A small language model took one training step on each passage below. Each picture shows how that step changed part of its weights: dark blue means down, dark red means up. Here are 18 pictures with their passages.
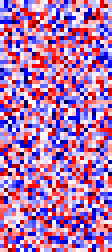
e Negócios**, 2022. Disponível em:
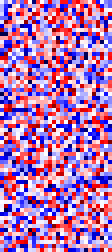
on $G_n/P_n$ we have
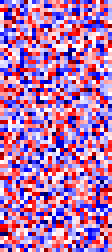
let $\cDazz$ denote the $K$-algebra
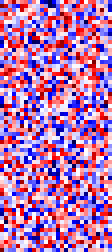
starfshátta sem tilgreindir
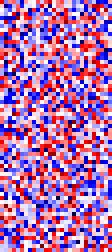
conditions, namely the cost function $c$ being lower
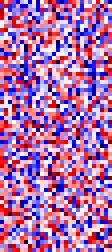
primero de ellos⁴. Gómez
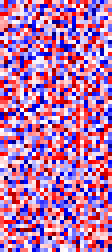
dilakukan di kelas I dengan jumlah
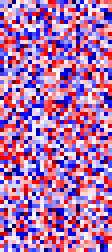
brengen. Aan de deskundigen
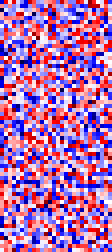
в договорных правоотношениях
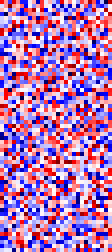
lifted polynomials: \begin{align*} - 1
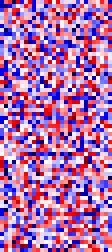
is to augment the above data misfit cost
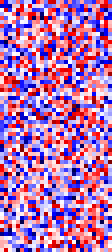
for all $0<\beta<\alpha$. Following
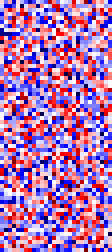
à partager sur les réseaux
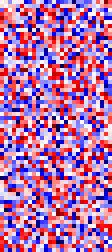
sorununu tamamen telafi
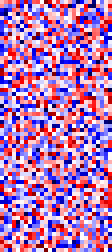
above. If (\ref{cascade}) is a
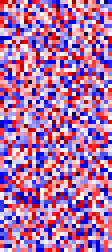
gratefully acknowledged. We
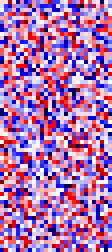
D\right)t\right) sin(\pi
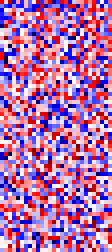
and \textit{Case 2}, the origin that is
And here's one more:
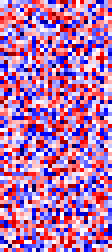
Vernunft*. La traduzione italiana
